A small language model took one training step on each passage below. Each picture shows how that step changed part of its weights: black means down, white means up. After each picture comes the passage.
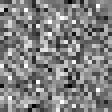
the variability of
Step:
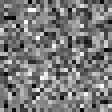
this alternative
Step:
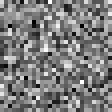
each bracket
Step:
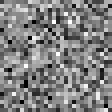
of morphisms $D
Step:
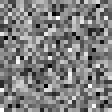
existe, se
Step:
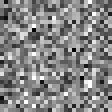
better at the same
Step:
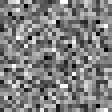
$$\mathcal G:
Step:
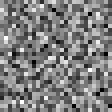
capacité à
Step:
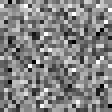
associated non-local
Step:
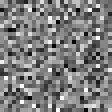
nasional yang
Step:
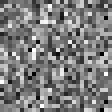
the following estimate holds
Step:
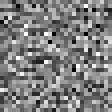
me alegra del
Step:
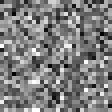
introduce the boundary conditions at
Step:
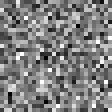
initial point (the same
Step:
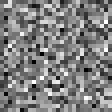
to this as a classical
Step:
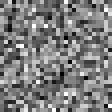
\] Recalling the
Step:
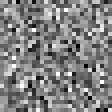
holds} \State
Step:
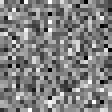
het college
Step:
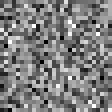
From now on we
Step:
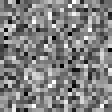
Dedekind group
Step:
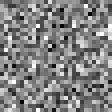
sabr qilib
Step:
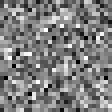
For $ 1 \leq
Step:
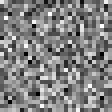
in the case where
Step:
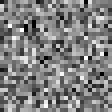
acrescida de
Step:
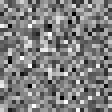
the inclusion problem are
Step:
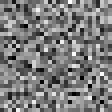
los asociados
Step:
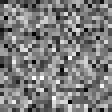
The remainder of the
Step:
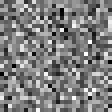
situations $\gamma
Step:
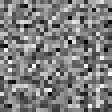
da troca da
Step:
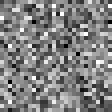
contains no member of
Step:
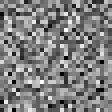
в спорті.
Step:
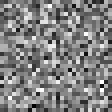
the role of
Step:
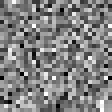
k$ and we write
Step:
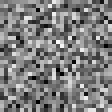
set of indices
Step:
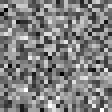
to an application of
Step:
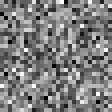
Let us denote by
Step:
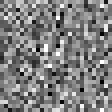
its first derivative,
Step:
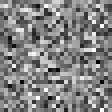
to work at the
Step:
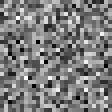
we make the following
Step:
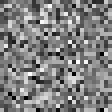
the set of all
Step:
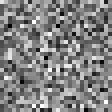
the same last model.
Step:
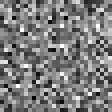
carrera de
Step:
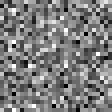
in Section 2. In
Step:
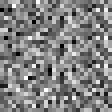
cocycle of
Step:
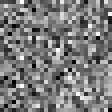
Structure et
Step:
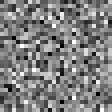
untuk menunjang
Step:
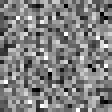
out that we can get
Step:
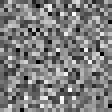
a proof that the
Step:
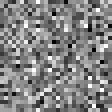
significantes, aos
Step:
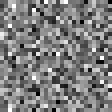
and basic
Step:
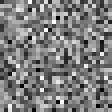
of $X$ and
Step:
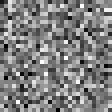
As the intersection number
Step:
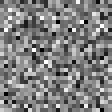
a logistic
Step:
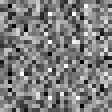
contradiction. Hence
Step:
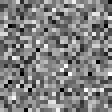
geodesics in
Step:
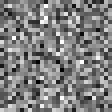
such that the group
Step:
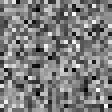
J} = {\mathcal
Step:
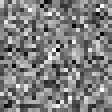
ser abordada
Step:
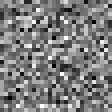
б – деформація
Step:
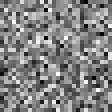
explorar as
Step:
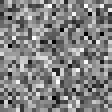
generality, we can
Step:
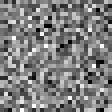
limits are the same
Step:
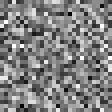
aderir às
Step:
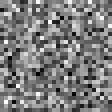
supported in part
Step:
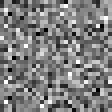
(ВВП на
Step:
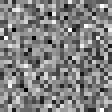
root of the Lie
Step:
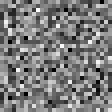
думки він
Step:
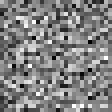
ўрни ва
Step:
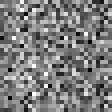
along $D$,
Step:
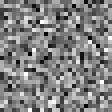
through the double
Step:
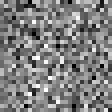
nonlinear mathematical model
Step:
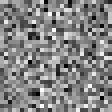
in the solution. This
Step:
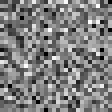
de jeunes
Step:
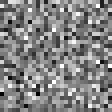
depende de
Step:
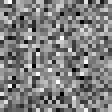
dan katta.
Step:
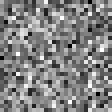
instance, we may
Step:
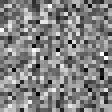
the kernel of the character
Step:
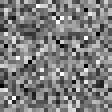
The list in
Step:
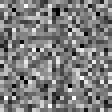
pendukung dan
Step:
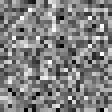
the golden
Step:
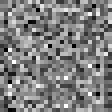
property (ii) of
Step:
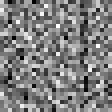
os dados ora
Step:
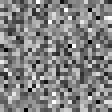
interested in
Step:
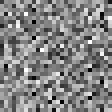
на то,
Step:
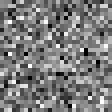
як комплект
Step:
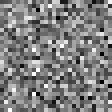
of the basic
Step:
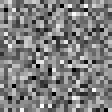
Politics of
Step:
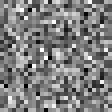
on $X$
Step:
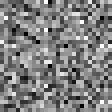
0\leq t
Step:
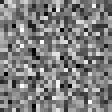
Of Primary
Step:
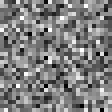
se bazează
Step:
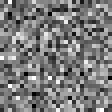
is the multiplication algebra
